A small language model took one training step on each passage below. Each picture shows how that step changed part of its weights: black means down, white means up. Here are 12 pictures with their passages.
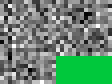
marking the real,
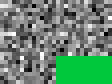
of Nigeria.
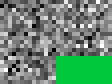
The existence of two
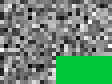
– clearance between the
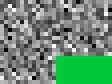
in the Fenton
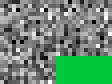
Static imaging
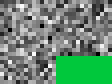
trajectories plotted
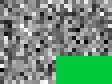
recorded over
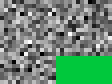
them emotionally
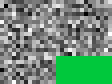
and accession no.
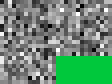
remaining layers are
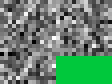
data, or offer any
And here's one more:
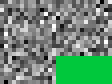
dFC's potential as
